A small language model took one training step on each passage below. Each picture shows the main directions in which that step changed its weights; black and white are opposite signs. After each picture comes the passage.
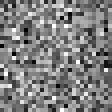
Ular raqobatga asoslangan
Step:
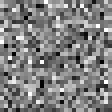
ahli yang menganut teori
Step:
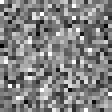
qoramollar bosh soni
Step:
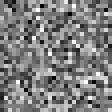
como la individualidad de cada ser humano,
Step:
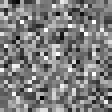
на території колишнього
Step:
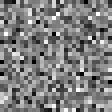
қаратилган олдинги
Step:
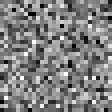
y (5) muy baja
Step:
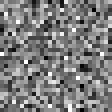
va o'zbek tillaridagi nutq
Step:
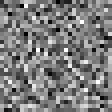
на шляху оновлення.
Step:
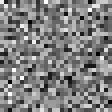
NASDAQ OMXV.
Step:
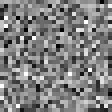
itu masa pendaftarannya
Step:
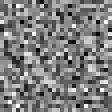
debet tomonida mahsulot
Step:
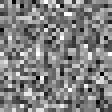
of automatic excitation control
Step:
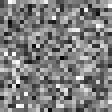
ham Shernaga tenglashadigan
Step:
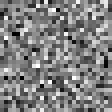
quantitativa, esta traz uma
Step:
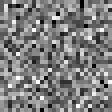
va tafakkurini rivojlantirish uchun
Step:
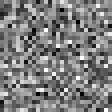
Qizi (2023). The role of
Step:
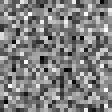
qaror qilgan har qanday shaxs
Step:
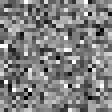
ideia de Gremaud,
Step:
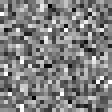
analizleri oluşturur.
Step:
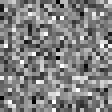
melhora da capacidade funcional dos
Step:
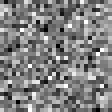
группа больных, которым
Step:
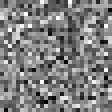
qozongan va o`z
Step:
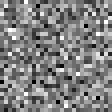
la igualdad de derechos, el
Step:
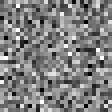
le monde réel avec le
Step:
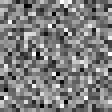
los problemas de las áreas verdes
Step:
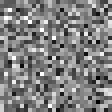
masaladir. Masalan:
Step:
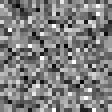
*La Esfera*, *El
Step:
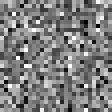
olumsuz anlamlarına
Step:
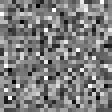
qilmadi; Navoiyshunos
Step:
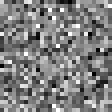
esta última materia, por
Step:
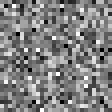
uchun bepul yoki imtiyozli
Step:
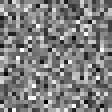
com platibanda, onde existe
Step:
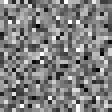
گر غریبی
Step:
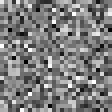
a la carga. Los circuitos
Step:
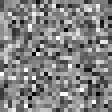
lekin aql bu bilimdan
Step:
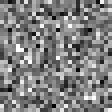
Murodullayevich, iqtisodiyot fanlari
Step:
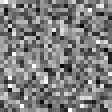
провокує фундаментальні
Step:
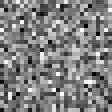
falsafah bangsa. 2.
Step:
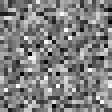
olish, yoshlarning vatanparvarlik
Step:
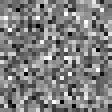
digitales; almacenamiento y
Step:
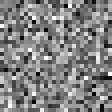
tayinlanishga muvaffaq
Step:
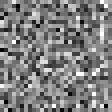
borish (shtanga va
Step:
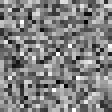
condition, and his wife,
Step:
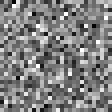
ammo shunga qaramay
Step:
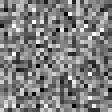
projetou o Ginásio de
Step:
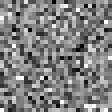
yetib kelmasligi natijasida
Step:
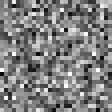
soat. 3-sinfda
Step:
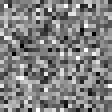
numerical model was carried
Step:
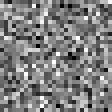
yake mulka, hakan kan
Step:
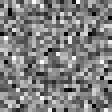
Beltrán, Río
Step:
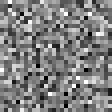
M, Sayfurov D,
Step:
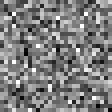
y Tszakowski y
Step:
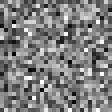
нарощення та ефективного
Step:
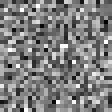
hipótese que se objetiva
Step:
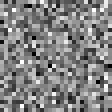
corrente é responsável pela apuração
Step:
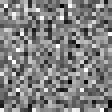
o`quv faoliyati jarayonida
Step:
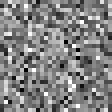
использования технологий смешанной
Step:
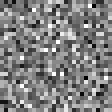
Por otro, muestran el
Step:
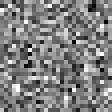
periode t aangetrokken
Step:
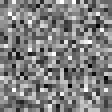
the imams, which they
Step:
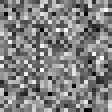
maqsad sari dadil bora
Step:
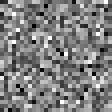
e interna. O status constitucional
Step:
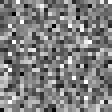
- Novelli, M.,
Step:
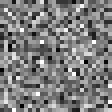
e Educação da Universidade Católica
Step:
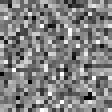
find their actions and words to
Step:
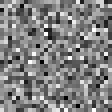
alimento e energia. A
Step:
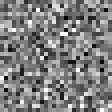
Energotechnological Unit
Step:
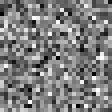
IJsland, Zweden en
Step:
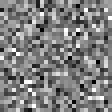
muchos artículos y varios
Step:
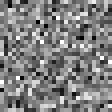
competitiveness of products”.
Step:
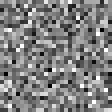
tadqiqot faoliyatiga asoslangan
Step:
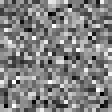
de allí entró en un
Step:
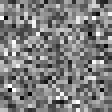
Lo Curro⁸⁷ no
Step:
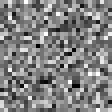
numa tradução literal, o
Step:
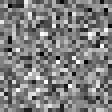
elevação da renda e a
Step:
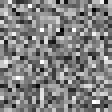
se identifiquem e comuniquem
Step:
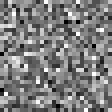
tarzda ifodalab
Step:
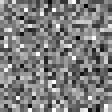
sua cultura, levando em consideração a
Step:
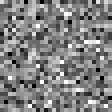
показателей качества воды
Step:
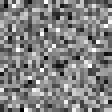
realizadas com membros do corpo docente
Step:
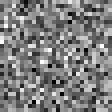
LBC$. Luego,
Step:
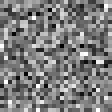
despertado preocupações de que
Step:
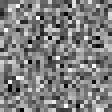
señalados por la NOM
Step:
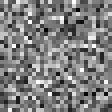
il est primordial de garder
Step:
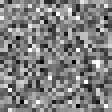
assistés sont ceux où
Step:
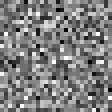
la Región de Murcia Grupo
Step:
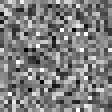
ички ишлар органларини
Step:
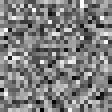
podemos perder de vista el
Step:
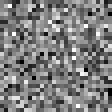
humanas para que haja um processo
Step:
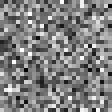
diferente de la escuela y el
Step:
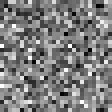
O'zbekistonning tashqi siyosat
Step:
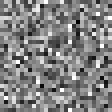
o apoio da REVISTA
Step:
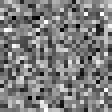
scientific and practical journal
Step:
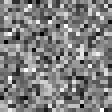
доктор философских
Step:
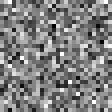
coco babaçu, o
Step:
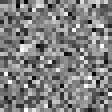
borilishi kerak. Huquqiy
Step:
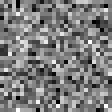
// Elektron manba:
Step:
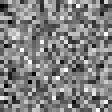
(chuvashcha - “lasa”,
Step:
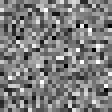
зв'язного мовлення у
